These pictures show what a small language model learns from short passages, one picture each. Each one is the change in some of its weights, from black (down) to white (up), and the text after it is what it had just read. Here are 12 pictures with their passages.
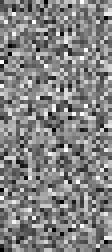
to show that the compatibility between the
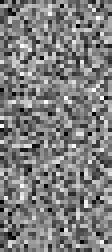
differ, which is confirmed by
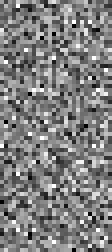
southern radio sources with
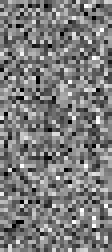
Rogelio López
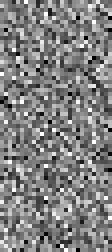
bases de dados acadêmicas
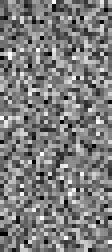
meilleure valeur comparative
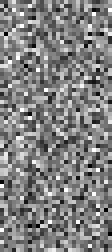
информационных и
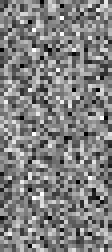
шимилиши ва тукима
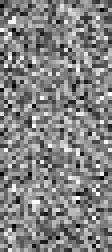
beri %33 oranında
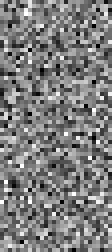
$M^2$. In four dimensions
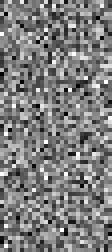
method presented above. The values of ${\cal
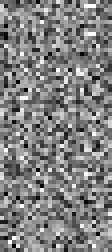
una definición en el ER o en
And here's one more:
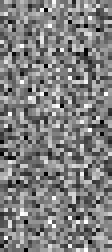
Gulhayo Asliddin
